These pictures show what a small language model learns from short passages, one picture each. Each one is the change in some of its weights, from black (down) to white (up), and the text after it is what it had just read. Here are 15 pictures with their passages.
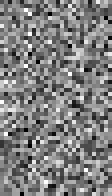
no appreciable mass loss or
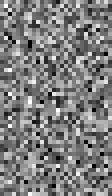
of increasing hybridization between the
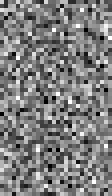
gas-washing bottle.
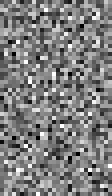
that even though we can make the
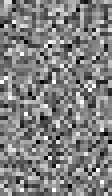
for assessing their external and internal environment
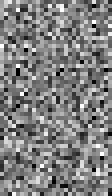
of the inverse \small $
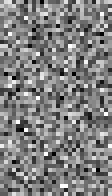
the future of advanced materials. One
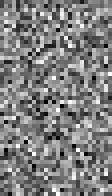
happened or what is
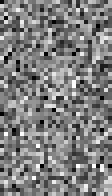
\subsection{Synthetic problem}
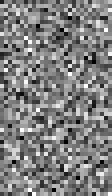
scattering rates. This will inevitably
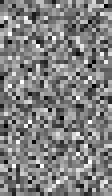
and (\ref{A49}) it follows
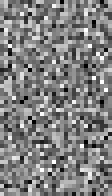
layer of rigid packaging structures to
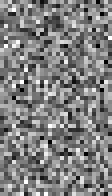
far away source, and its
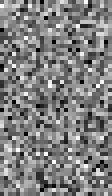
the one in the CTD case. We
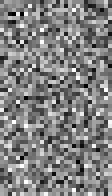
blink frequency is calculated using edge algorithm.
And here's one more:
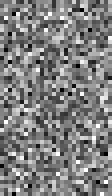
obtained (Table 2). In the proton
